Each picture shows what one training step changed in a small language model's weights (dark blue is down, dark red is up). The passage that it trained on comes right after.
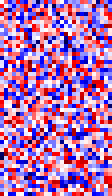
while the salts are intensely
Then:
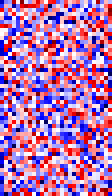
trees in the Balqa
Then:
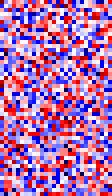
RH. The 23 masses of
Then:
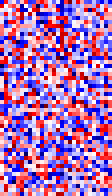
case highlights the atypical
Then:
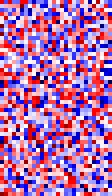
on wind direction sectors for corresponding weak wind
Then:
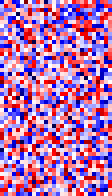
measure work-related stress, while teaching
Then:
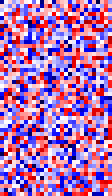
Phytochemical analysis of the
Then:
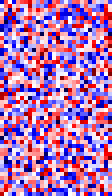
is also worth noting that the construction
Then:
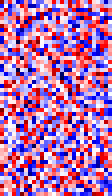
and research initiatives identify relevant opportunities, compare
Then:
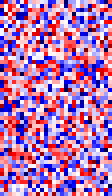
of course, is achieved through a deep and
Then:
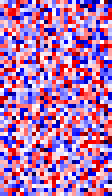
and mitigation of voltage and current
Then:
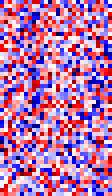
scenarios with higher shares of wind
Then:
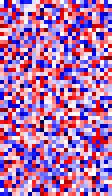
Applied Physics, 111
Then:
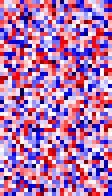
the flow in the channel. For example
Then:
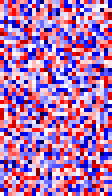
the existence of a photostationary
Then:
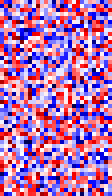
NVC study. For testing this
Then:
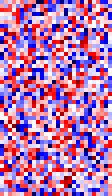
process of erythroblasts
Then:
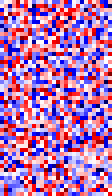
MSMEs in five
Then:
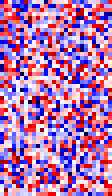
level of awareness, and we recommend these
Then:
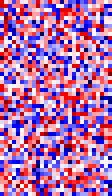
bottles when carrying one's own
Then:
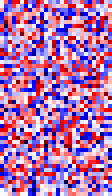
such as shear walls composed
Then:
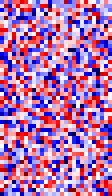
consumption. FLC lowers the
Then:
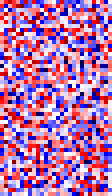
and O ions in the conducting
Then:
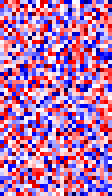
profilometry, analyzing experiments
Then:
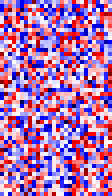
incorporation of plants' adaptive
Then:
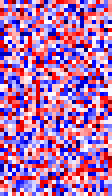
approaches to word embeddings, and
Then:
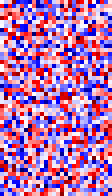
sensor networks. Keywords—logic
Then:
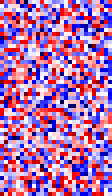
remained stable under specified storage conditions
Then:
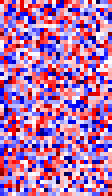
(round rectangles), each
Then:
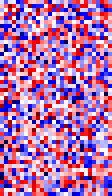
hypothesis is accepted and research
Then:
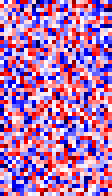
the least amount of land that is
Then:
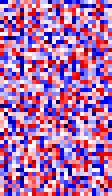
media as a group of internet-based
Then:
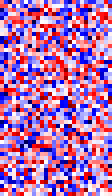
data-driven approach. This study
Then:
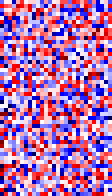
(L.)G. Don is an
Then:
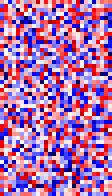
mean/ width values = -600
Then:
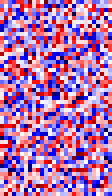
dB. Modulation is done by
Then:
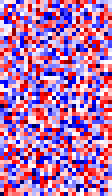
records. Also, store some
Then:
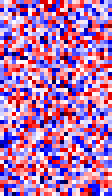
the Commission Services) CO =
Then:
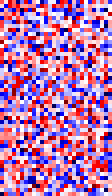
Impactos y beneficios
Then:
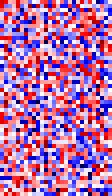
and Fig. 23 for the
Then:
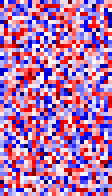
intrinsic skin ageing
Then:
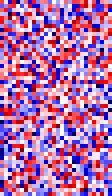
common species (97, 1%) in
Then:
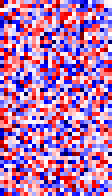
1)$ vector of observed explanatory variables
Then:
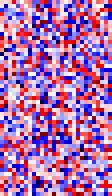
The calibrated model can be utilized
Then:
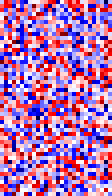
factor related to satisfaction. Training and support
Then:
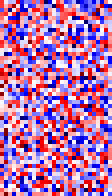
comprehensive approach to constructing a fuzzy
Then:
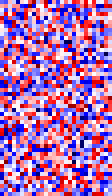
is relatively high among drug users. In these
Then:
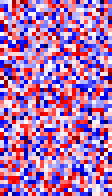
and manuscript preparation
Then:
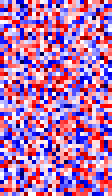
that served to confirm and improve the
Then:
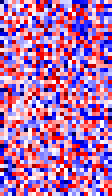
Tuberculosis (TB)
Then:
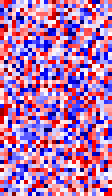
long, 50 mm wide and 10 mm
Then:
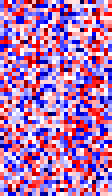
because of a friend's invitation
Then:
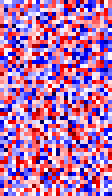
many fields and commercial activities. Nodes
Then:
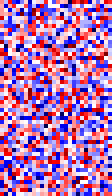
when the need arises. They must be
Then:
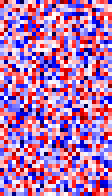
Computer Science from the University of
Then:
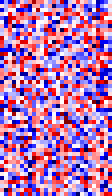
- Docker-compose version
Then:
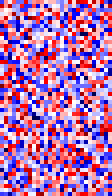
that a person enters when using software;
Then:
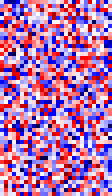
conditions through various spectral indices. The
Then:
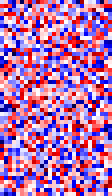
size determination Multi-stage sampling
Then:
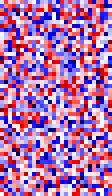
be captured in rigid or
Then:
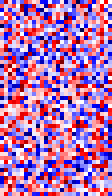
concept of the "banality" of
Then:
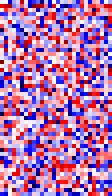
working with groups in vulnerable
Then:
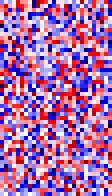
the width of the filter function
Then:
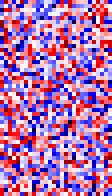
the build up of corrosion product
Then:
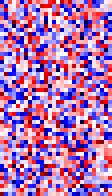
towards lower frequency regions whereas the NO frequency
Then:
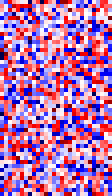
evaluation we perform in the real apartment
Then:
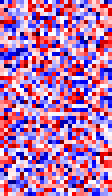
in the red aspect. The state
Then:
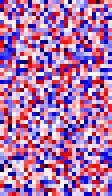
to continue smoking should not need
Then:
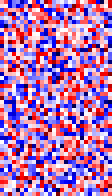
consistently embeds confessional
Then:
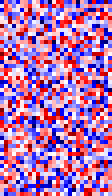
appreciable yields. The reaction
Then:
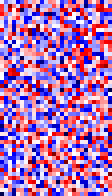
Europene (RISE)*,
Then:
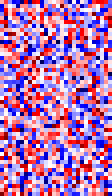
suitable measures of disadvantage,
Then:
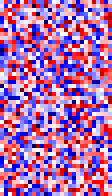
average values of the water parameters measured in all
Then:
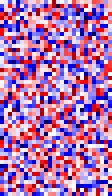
products are marketed to treat BV or
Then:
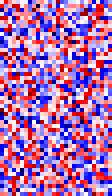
Brook University, Stony
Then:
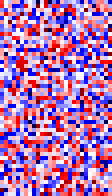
inhabited islands. To
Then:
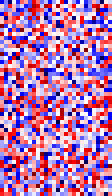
computerized pain drawing.
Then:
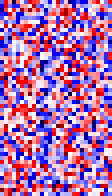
Integral Basis,
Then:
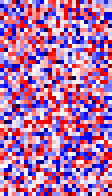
those actors. Additionally, involving students
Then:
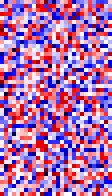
network. 3.1 ISIC
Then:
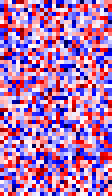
that use radical or top-down
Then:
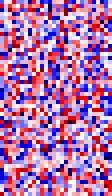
Higher Education Sector of
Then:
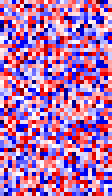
of these ocular conditions may not be
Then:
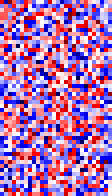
but all of them employ *artificial
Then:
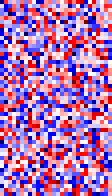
adopt the measure for marital assessment and
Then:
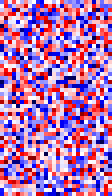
speaks about ‘appearance of
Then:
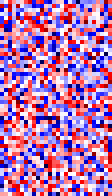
historical consciousness that is
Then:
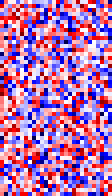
on **institutional mechanisms** rather than
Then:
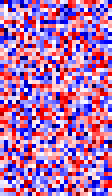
a time limit (6 min). The following
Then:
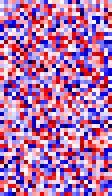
specific circumstances. It is essential
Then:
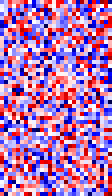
worship numerous tutelary
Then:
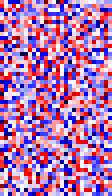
what may have initiated or preceded
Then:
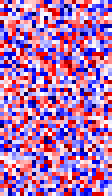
the complex. Thus, it is concluded
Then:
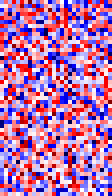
grid searches, which are often
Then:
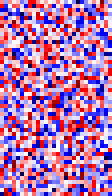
until the difference in mass between two
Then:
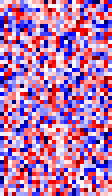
technological and informative tools, of which
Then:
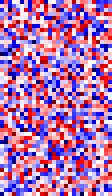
in MWM/ZSM.
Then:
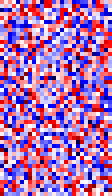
the engagement with the multiple target audiences
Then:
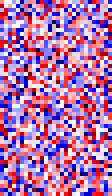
actually having the ability to focus on
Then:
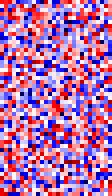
Saki Oyo state.
